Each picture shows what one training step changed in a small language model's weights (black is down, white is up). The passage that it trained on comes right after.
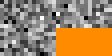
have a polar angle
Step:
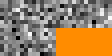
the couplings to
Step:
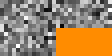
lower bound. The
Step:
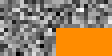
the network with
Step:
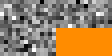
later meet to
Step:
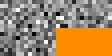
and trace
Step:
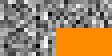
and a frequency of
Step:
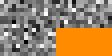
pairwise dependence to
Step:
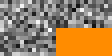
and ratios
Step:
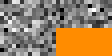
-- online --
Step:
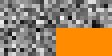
of QCD is
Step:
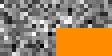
clearly dominated
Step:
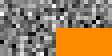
external gauge field background
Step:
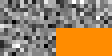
was evaluated using
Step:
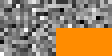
radial dependences
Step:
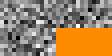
of Modern
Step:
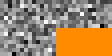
by batch
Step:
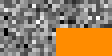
requires an external
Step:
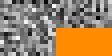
photons' color
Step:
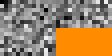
numbers of nodes and
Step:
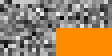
The two handles
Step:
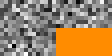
lower $r$
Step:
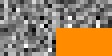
phase approximation shows that
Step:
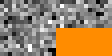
need to define a
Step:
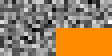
at the outer
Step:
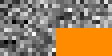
realization of this
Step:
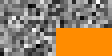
addition, we note
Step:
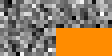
There are no
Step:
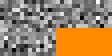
the cluster perturbation
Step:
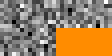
are expected to
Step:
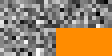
of spiral
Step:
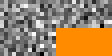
for $\nu =
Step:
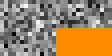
for each degree at
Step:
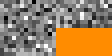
means of their
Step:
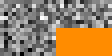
a robust global
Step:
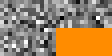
of 6 nm
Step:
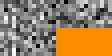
orange and
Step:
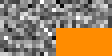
upper sideband was
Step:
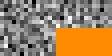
gapped in
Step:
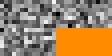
addresses the
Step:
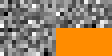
precise definition of
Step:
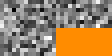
context of these
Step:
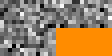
our model, the
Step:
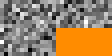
show slightly more
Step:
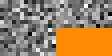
the original data,
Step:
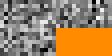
that the magnitude of
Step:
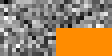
variable. The mean
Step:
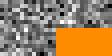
the first two known
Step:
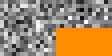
for useful discussions
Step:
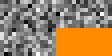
atomic current
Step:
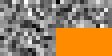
For all three types
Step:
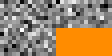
constant which cannot be
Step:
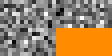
radiation from a single
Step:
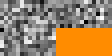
to the rate of
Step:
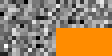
quickly detected
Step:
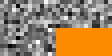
used in the flow
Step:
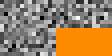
range, as we
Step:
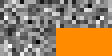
jitter process
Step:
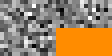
Hence the total
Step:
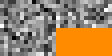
we have used the
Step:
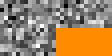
not employ more
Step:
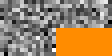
the complex structure
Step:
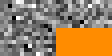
inflationary background
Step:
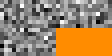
is shown that for
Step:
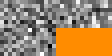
of CCT with
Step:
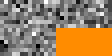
used to highlight
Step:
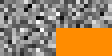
sensing of
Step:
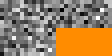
the size of
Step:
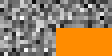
inverse effective cross
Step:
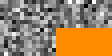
the best-fit
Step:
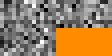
It is well known
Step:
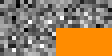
formal properties of complete
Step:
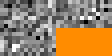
MAE &
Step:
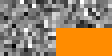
For any given edge
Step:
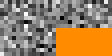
large number of
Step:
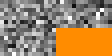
of treating
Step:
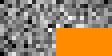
origination of these
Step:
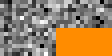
soundness and
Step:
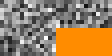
this description the
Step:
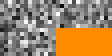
law (see
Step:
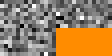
trace includes
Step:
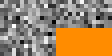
kinematics remains
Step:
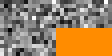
test and ensure
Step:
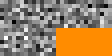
the gate
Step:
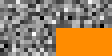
$\tau$ at
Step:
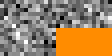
Gaussian beam width and
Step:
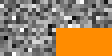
shown as black
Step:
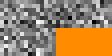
of classically
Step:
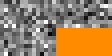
between at least one
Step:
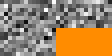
towards the
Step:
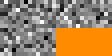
high resolution shock
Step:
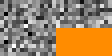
enough, that
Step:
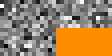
be interpreted as
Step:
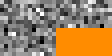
The formula is exact
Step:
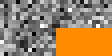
end-state of
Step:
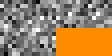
can be obtained either
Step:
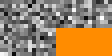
one electron has to
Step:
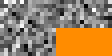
wavelength (solid
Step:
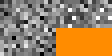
temperature dependence of the
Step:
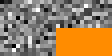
variance. We perform
